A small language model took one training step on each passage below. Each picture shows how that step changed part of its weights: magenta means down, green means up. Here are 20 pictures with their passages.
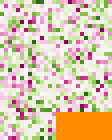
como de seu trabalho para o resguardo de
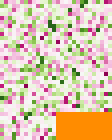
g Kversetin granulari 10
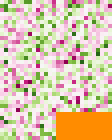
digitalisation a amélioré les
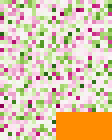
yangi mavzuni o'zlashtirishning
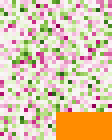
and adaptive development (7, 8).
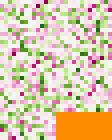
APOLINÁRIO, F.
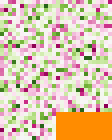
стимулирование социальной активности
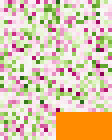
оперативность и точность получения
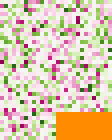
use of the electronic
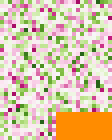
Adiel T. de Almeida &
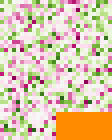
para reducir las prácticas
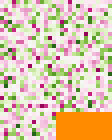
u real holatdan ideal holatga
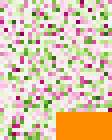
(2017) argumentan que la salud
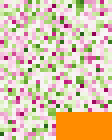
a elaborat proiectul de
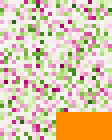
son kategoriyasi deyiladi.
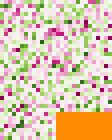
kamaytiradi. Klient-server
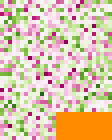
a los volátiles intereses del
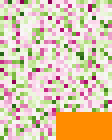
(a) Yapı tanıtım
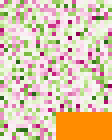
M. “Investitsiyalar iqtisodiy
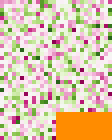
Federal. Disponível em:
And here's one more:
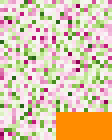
– 5th ed. -New York,
